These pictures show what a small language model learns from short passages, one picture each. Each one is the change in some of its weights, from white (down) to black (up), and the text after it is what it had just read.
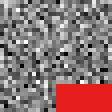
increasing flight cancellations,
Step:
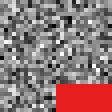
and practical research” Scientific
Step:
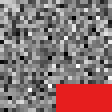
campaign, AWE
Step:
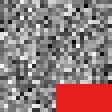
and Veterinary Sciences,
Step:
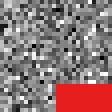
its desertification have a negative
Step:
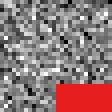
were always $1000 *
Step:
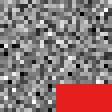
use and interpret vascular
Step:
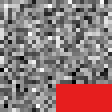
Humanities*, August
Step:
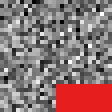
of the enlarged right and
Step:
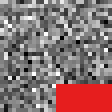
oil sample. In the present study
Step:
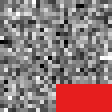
Sharing component. -
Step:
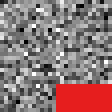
Database module stores
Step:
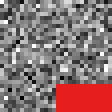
thermic properties are now available
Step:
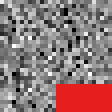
with sparse tree stands and
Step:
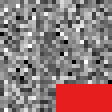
located in North Tamil
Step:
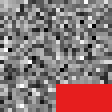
lecturers at the University of
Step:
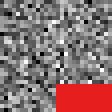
exposure setting required for
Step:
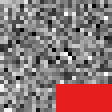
an expansion could not happen
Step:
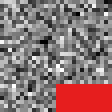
flexibility and interactivity
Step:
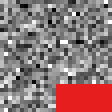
Nephrol Dial.*
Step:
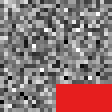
stain fixed cells at
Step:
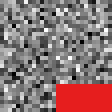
not conduct or knowingly support
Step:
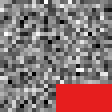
Adolescence is a
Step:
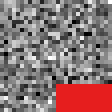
to learn about its efficiency for
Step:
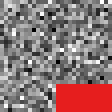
questionnaires and upload
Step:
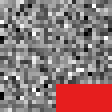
55 had been exposed to
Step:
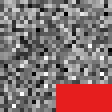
side are directly related to the development
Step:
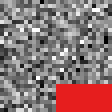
for labelled products There is
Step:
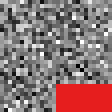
at 100 m) Noise figure
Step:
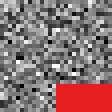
happened thanks to the development
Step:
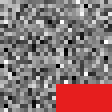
x *Data Communication x
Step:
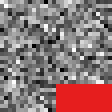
this study was to evaluate the
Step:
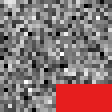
selected as the key parameter,
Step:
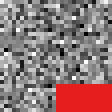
solutions containing separately
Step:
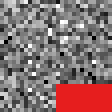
the river system. Thus,
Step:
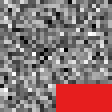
oxide (LaBCO
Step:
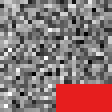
d The structure of circular
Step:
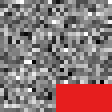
P., & Broumi,
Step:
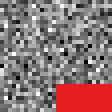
Commercial Sanggenon
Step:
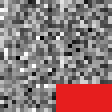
applications [33]. Wong et
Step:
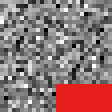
level descriptor in the
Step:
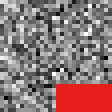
scalability of these solutions
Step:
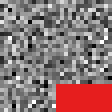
previous works in charge pump
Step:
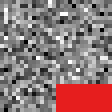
Load (ON) VI.
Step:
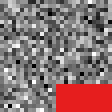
is the commercial standard of high
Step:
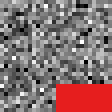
The main goal of the study is to
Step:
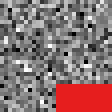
by an electrical source and is
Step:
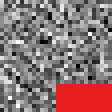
front of the wind farm
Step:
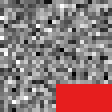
Himachal Pradesh
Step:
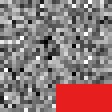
of energy flexibility solutions
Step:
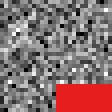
Prediction Accuracy
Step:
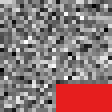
present head of the department,
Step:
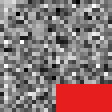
studies seeking a better
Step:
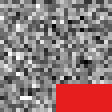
al. (2020) Figure 1 also
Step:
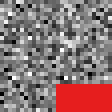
cohort), the final
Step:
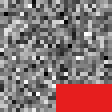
different therapeutic
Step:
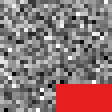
future. Combination of
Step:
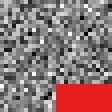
neurons were found throughout area
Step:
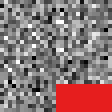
Goldberg, A.J.
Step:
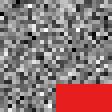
catalytic dosage of
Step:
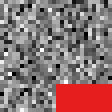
65% mothers had good
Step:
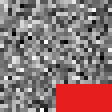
ResearchGate, Google
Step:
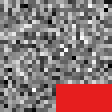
PCa as numerous
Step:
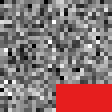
Remark Corrected
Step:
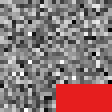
of their profile: curators,
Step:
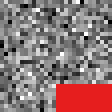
War II) the translate
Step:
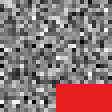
were conducted. The results of the
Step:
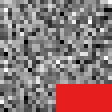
benevolence. In
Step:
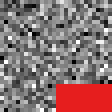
modern, independent nation,
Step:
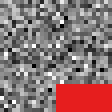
of its apparent inefficiency.
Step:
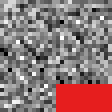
finite number of simple poles at
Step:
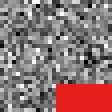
< N$ in order to blind the
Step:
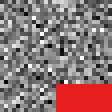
evaluation of the ability of
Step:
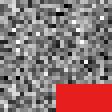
and societal stakeholders
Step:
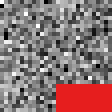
an offline evaluation of the
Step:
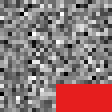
Astronomical Society*.
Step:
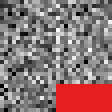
Sector Power and Energy 131
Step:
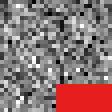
constituent in water. This is
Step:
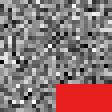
after treatment. Patients classified
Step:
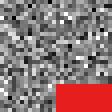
and a significant likelihood
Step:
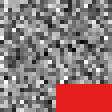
basis of three main criteria:
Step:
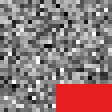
of Former Moro
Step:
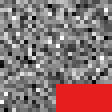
years. These rocks can be
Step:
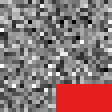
of food produce and more than
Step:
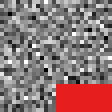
which is important owing to
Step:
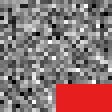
Islam, women never
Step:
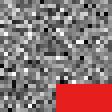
for UAV-to-Ground
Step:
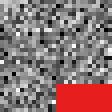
answer a given query.
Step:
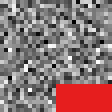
and EM conceived and designed
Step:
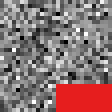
side mirror at Re of
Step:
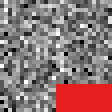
Vol. IV, No.
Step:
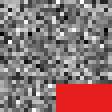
instances with linked evidence;
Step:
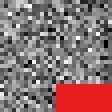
each of the 09 compounds
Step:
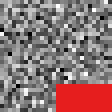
injected, the lower
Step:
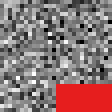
confidentiality was obtained from their
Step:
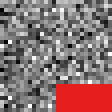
binary mixtures under various
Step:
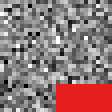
of the ester than (i).
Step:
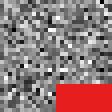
de Technologie (IST),
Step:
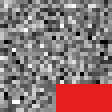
perform the scan, a total of
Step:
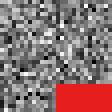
of spray-dried
